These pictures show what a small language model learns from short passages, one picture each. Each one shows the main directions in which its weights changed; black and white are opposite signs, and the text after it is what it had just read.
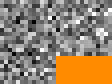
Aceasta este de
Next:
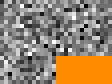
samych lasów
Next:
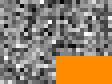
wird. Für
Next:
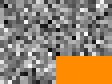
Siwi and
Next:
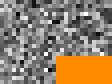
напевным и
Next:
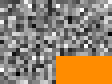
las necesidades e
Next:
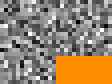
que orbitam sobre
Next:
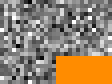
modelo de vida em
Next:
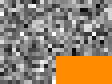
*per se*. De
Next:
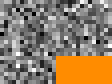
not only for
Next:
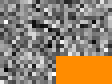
obra ou atividade
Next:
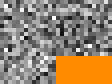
ca elevii
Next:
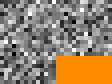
cuestionen esta
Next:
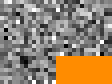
del Presidente el
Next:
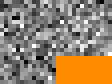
(ATR) in der
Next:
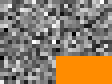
apresentam o
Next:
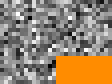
the green bond
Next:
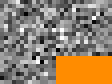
из них,
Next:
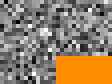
Graphics In
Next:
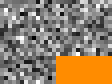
se instrumenti
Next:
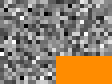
a imagem de
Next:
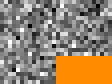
бир соҳага
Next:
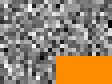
afirmam que:
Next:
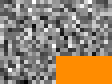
von Informations-
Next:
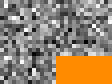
manera efectiva
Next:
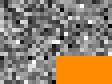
their variants in
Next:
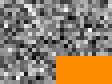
dan en torno al
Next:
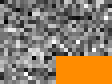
will, sind
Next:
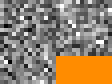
kabi usullar
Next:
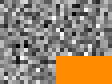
ichiga oladi.
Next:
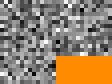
para proclamar o
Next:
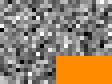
R. Gestão de
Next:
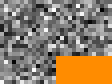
27% of the
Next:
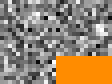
O exemplo é
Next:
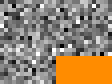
o mundo a partir
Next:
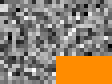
social y educativo.
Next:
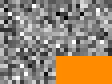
minder *au
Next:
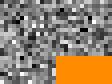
n'est plus
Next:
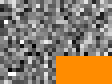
y emocional respecto
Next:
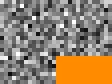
un desafío
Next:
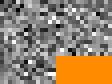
data for every
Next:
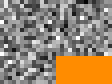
рисунка 5
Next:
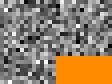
básicas sobre medidas
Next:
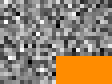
o inóculo
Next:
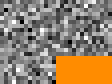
аспекта –
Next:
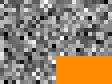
H Marei,
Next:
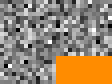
que puede llevar
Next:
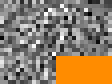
з огляду на
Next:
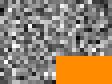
platformy do
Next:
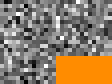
sido definidos
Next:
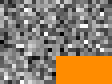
de Bixarte
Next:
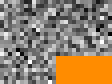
una empresa que
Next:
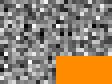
un individu et
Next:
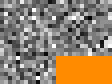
kalangan mulai
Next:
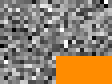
9. Jeff
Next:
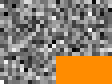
sifatida emas,
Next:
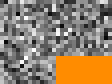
k) \cdot
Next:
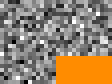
компетентності в
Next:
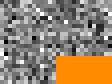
bisa saja
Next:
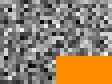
y oportuna.
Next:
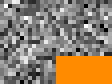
ва халқаро
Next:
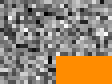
A promotional
